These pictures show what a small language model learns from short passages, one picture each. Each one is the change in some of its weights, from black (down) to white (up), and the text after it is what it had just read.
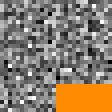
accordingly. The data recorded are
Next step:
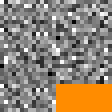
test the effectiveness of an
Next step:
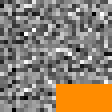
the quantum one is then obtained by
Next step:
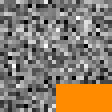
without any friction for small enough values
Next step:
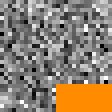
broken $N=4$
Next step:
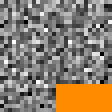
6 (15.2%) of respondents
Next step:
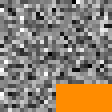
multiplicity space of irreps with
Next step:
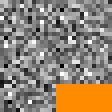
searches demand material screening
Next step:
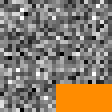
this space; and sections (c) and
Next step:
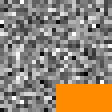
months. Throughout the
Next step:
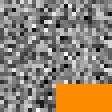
gas supply to feed the central
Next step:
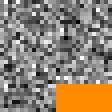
their initial values. Operationally,
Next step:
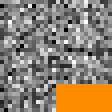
method which is repeated 20 times to
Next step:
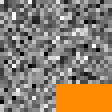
significant at 0.05 level of confidence
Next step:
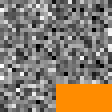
we consider a temperature dependent effective mass
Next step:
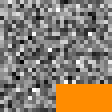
Crystallised from water it
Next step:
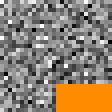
objectives were: To study the correlation
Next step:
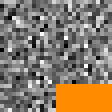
alkane species are hydrogen and
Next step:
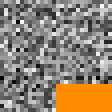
on postgraduate studies. In
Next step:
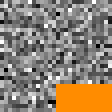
global financial crisis made some
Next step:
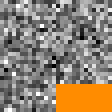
by the publisher.
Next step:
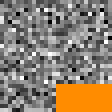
*Terminalia superba*,
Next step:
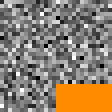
and oxygen can be maintained
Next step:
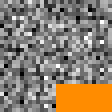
frequency ($\sim < 4$THz)
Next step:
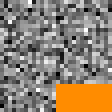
of $\left ( 3,3 \right
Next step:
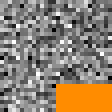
divergences or discontinuities
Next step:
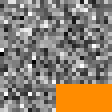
planning, controlling and executing
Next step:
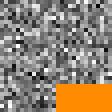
phonology. *Studies in
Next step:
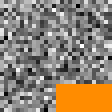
administered by the IDM
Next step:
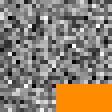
they were present. Figure 1 shows how the
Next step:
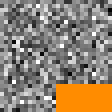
we demonstrate the united regions, corresponding
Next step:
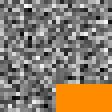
\newpage \begin{figure}
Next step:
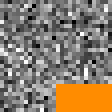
au resultat \begin{equation}
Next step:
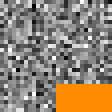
content. Despite the strong correlation with
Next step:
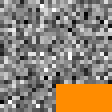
M., Nicolet B.,
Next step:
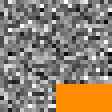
EU Biodiversity Strategy
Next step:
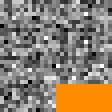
periodic boundary conditions, leading to:
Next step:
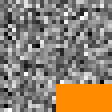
are equal to P_j .
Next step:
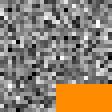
terms by 2035. Phase II
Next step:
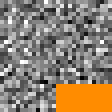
of the youngest child increases
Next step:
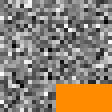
aim of this paper is to show that a
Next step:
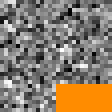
\resistiveBoosting and
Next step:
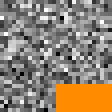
serves as both a marker and
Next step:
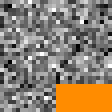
received funding from the European
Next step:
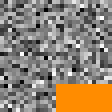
do not extend the thickness of
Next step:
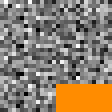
acknowledge. For this reason, the
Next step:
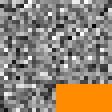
not merely provide automatic
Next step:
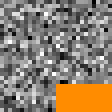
the inequality $$\left|
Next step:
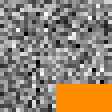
the comparability of the results. Furthermore,
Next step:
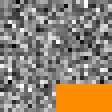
This retrospective study involved the review
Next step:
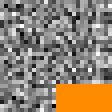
R. 1.3. Average
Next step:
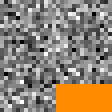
the information, the dialectical
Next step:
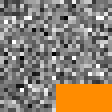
taking Uzbekistan as a
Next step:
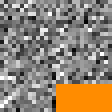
current state of the art of availability
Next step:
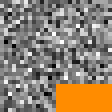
Gour, Pandua are most
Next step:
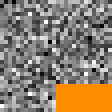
so resulting in higher DOS at the
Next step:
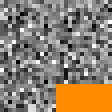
there are 600,000 metric tons
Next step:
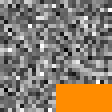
and MCV) - iii.
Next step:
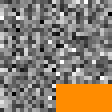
society with socio-political
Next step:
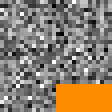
were identified: two products were cream in
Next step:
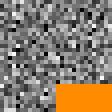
a larger number of particles per unit surface and
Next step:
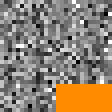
modified only slightly in the
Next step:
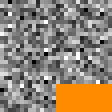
\eta \rangle \langle \lambda
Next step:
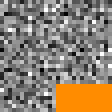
Y., Hemalatha,
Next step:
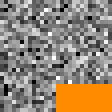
dimension of traffic flows aggregate
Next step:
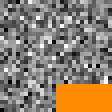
iv) Module 4:
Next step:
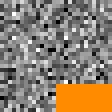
a species are likely to coincide.}
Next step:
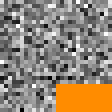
\caption{ Plots of the regions
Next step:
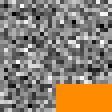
the intrapapillary equivalent of
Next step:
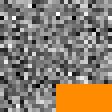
clinical settings, it affects
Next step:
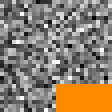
1 male, Strouma
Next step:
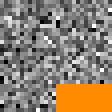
events/det/year & 10
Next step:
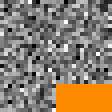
decision-making process. This has been
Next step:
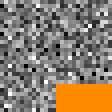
climáticas e a
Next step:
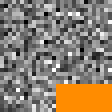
0 \quad (36)$$ One of the
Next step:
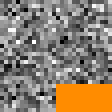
A. Dubrowski,
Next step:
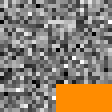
samples are within permissible
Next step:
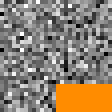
of drinking water quality monitoring in
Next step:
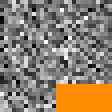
stimulation of denitrifying
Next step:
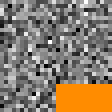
spectra, but have not been fully investigated
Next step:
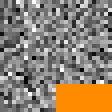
highly homogeneous? We find that
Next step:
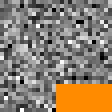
the adsorption capacity data of the
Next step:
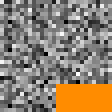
only on the inclination and age of
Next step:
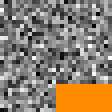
peak, no other impurity peak can be
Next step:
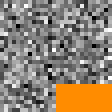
is important to note that in stress
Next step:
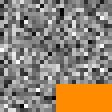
heuristic translation if the
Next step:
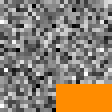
a genotype/phenotype
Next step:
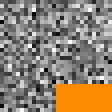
powder diffraction
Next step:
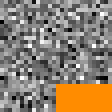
the focal issues of religion,
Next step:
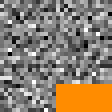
Europe Facility proposal and
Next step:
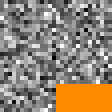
can accelerate the transition towards Open Science
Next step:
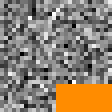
H'_d$ and $\hat
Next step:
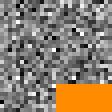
by the Heising-Simons
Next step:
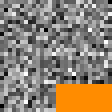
reuse through a simple set of
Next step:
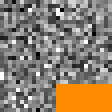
seafood product, promoting
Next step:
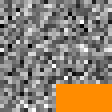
electrical conductivity and thermal
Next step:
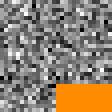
uses in certain areas, it may indicate
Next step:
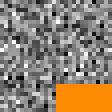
$(Q)$ supersymmetries and
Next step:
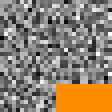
Case 3. m is half an
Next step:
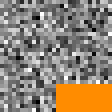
GIST, Gwangju
